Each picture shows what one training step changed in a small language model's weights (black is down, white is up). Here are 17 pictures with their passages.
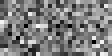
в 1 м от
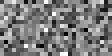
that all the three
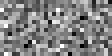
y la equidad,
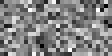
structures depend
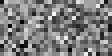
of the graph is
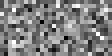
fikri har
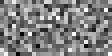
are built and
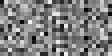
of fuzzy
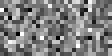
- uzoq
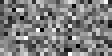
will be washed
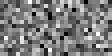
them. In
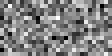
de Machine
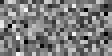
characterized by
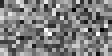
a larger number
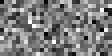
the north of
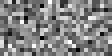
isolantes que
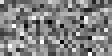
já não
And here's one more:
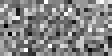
These huge
